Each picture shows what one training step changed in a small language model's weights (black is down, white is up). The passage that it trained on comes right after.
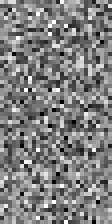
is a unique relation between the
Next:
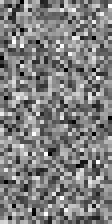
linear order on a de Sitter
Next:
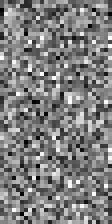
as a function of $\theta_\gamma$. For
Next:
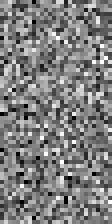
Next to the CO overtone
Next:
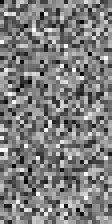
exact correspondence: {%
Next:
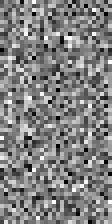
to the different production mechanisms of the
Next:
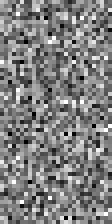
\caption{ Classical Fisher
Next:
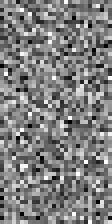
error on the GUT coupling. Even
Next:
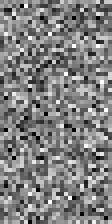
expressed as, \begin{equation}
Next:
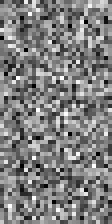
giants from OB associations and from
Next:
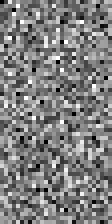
as seen in estimates of photon
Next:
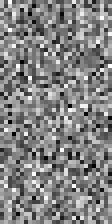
of pose transition is used to identify if
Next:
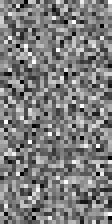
{\bibfnamefont {H.}~\bibnamefont
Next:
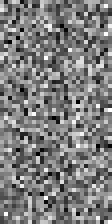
peers. That means,
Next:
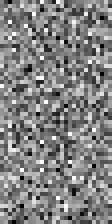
Lvovsky, Nat.
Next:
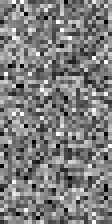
polynomial time and requires the
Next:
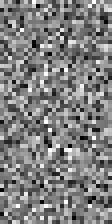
By solving the wave equation upon normal
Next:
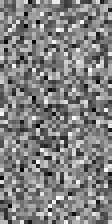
pixels. In order to compare the
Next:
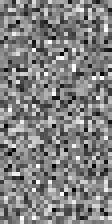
four nuclides are smaller by
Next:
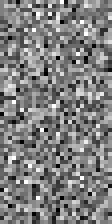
agents that can be safely
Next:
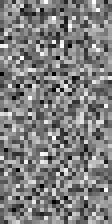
our results by illustrating them into
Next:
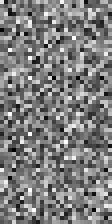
theory, this has been done by using the
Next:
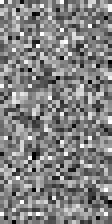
quantum Klein-Kramers equation to
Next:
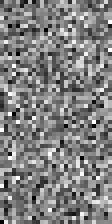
improved power grid and cell
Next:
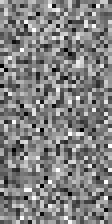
over all useful frequencies and all wave
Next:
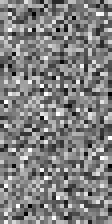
k_{Ty} \vert
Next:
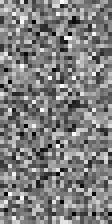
energy but rather by the interactions,
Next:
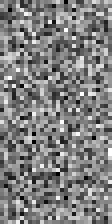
not interested in those effects which
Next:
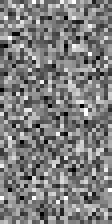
asymmetry still exists.
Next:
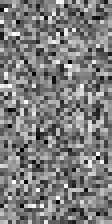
write the pressure as the function of
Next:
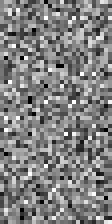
sum of distinct Fibonacci
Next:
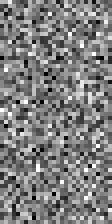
parameters, and disturbances are assumed to
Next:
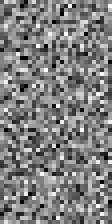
{\it high} values of polarization, this
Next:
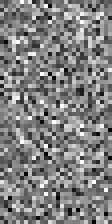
case of strong gravity torsion does not
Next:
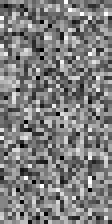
meta-stable configuration in
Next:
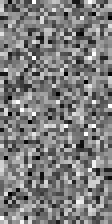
\left \lbrace \ w^{\
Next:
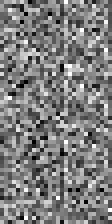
requires a numerical solution, the
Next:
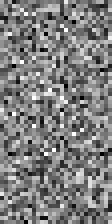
a random destination waypoint
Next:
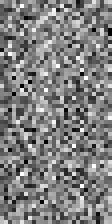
\cmmoinsdeux$ (see
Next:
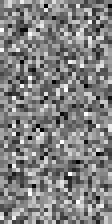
The data is then processed by our proposed
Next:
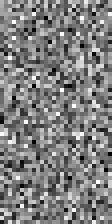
there appears to be no natural
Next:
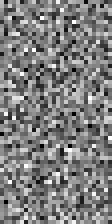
the heavy holes,
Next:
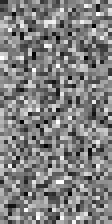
alloy. This function is inspired
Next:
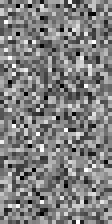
improperly referred to as the
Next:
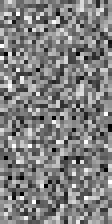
are not yet well established.
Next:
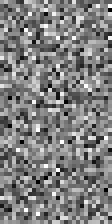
rates, particularly for bright sources
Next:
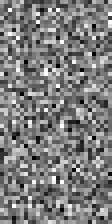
function of the reconstructed muon
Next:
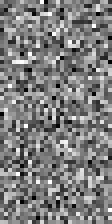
of the most important issues in black
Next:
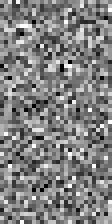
that during the transition from HM to QM
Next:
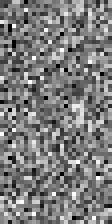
Elsmford, NY
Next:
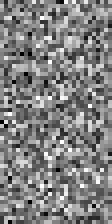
under linearly-polarized
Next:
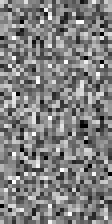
several singular points provided the
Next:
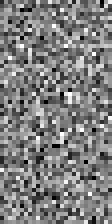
of the integration risk is
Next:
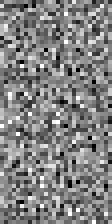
set of combinations of Chen
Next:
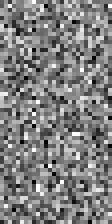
to represent large corpora. It
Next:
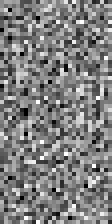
\end{equation}% where $k$
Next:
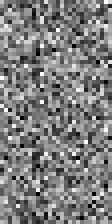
(\ref{hs}) along with the
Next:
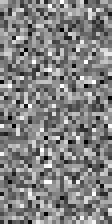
was continuously operated during data
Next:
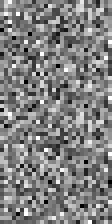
are not only personalized but also
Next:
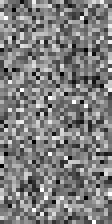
vector and pseudoscalar
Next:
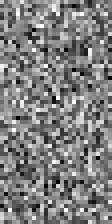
observables (or even chaotic
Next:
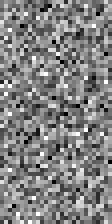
between these two values. For example, for
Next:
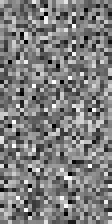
remove the spurious
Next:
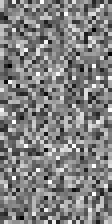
vertex set $U$ with capacity
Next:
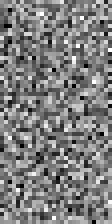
and less precisely measured.
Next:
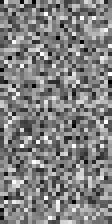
the refugee crisis in
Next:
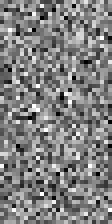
to explore the possibilities to
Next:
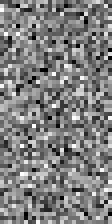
latent mosaic
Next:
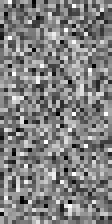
the discrete and stochastic
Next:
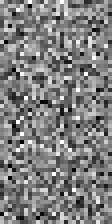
all meaningfully contribute to the
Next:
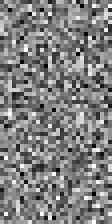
are specified in the figure
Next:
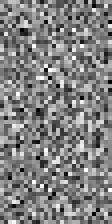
the pulsar located along the
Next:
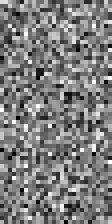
applied a complete disjunctive
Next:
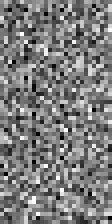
\emph{AGN} and
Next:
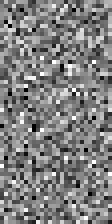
to the $d=2$ equation
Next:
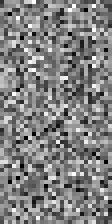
contributions from the three modes to the two
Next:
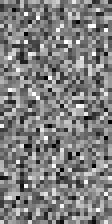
in particular for the case of intermediate
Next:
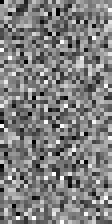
of the overall alignment and
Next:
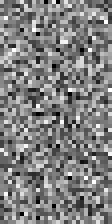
results on the classical-to-quantum
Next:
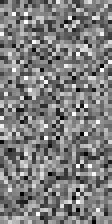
(number of individually infected
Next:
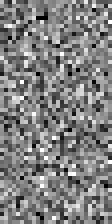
the lifetime of the QD
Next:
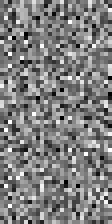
J., Turkbey, E.,
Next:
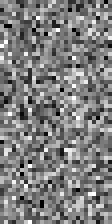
in the following way. ( Here we
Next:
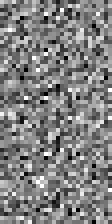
for different types of systems with an
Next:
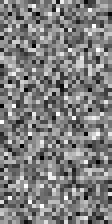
gauge; only one of them gives results
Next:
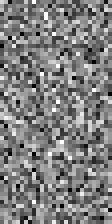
string proceeds along very similar lines
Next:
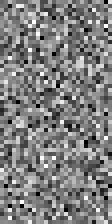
of transits is required for any
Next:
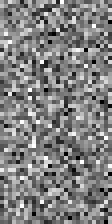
source term, symbolizes processes in
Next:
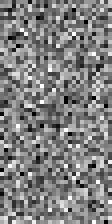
matter $X$ through $A' \to
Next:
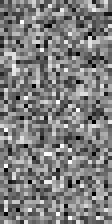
simplified models of dark matter
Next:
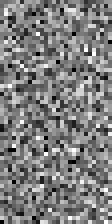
annihilation operator, and
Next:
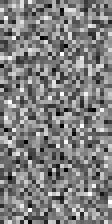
anomalous scale invariance is
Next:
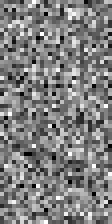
and constructing a histogram
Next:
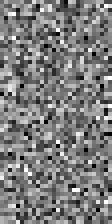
communications across contested information
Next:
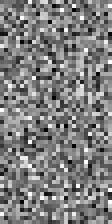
upgrade T2HKK
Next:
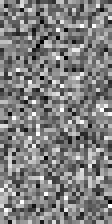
= "Smirnov, A.
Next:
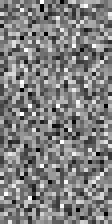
number of POD modes is equal
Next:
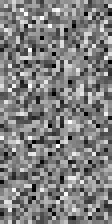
Vortex is a problem to study the
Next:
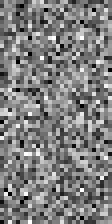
can be normal ($\xi=-1$) or
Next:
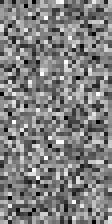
presence disorder. Our
